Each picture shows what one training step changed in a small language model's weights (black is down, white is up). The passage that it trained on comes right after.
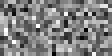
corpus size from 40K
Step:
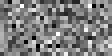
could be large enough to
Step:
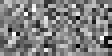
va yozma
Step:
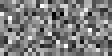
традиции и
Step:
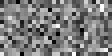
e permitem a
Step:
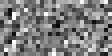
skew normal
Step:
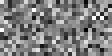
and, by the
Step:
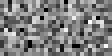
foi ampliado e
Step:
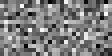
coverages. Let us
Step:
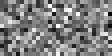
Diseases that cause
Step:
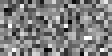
enabled the
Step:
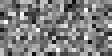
near infrared
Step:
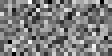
was only happening
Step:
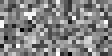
to thank my
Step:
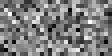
algorithm picks all
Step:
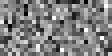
was desirable to
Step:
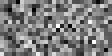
for more realistic
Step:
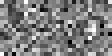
for the individual,
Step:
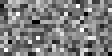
training phase, resulting in
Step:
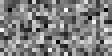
and the share of
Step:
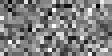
and out of 29
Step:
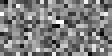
tectônica entre
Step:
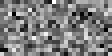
que assegura a
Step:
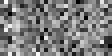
2021). The concept of
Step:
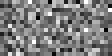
detailed discussion of equilibrium solutions
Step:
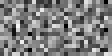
the charge conjugation
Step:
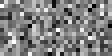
Arbeiten 29,
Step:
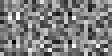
2 Namangan
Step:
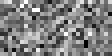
Besides, motivated
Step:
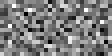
– quantidade
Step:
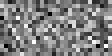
the outputs of the
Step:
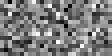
как дорожное
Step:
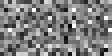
of the RIPE
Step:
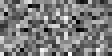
two-qubit state
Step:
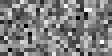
Implementación de
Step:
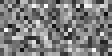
انسان به
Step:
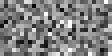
element method wherein the
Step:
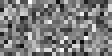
torsion charge.
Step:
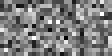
energy differences, or less
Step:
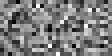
de contado no
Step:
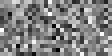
to synthetic and
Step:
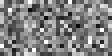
broader effort of
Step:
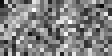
The ethical approval
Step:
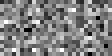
symmetry in the system,
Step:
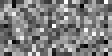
cional (an-
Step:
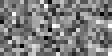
u v q o i
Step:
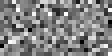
members of an organization
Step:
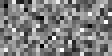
by other students, and
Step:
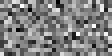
no competing interests
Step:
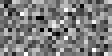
before correction (solid
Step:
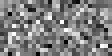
la détermination
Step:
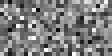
en los temas de
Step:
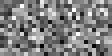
world leaders of the
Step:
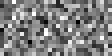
No conflict of
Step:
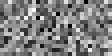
taking with the proton
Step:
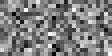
of fintech
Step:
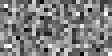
because the magnetic field
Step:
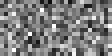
the strength-limiting
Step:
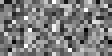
сони эса
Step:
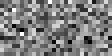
short on our criterion
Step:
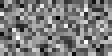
of goods or
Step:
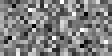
an. Wenn die
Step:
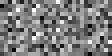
of technology, and reported
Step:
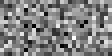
deep model made up of
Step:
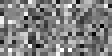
اجتماعی است یا
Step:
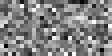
information culture at the level
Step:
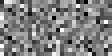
International Workshop on Data
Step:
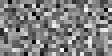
a smaller set of appropriate
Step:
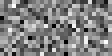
the noncompact
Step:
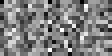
Pública e
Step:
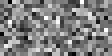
I would like to be
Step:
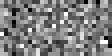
% \caption{The
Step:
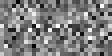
unclear to me at
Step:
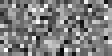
în funcție de
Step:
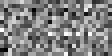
solid line represents the best
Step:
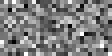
with graph-set
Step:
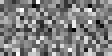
the aid of
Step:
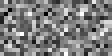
two hours while the
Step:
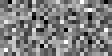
by the above works,
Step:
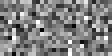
if we consider $W
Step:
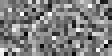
between magnetization
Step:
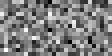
the two edge states,
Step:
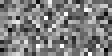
program is also intended
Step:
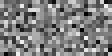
population. Staging
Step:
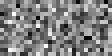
visibility is independent of
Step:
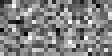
& Braun,
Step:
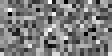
в среднем
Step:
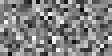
power and efficiency by
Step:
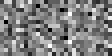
now calculate the density of
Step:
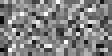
opinion, we should
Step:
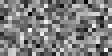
and responsible decision making
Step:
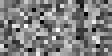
curation and domain
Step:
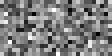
human distribution. \item
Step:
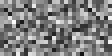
minimized by improving the
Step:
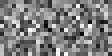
simplify the interaction between
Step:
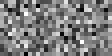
(currently around
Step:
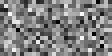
which may have a significant
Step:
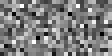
two characteristics of the
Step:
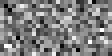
and use the equation of
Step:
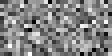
National Nature Science
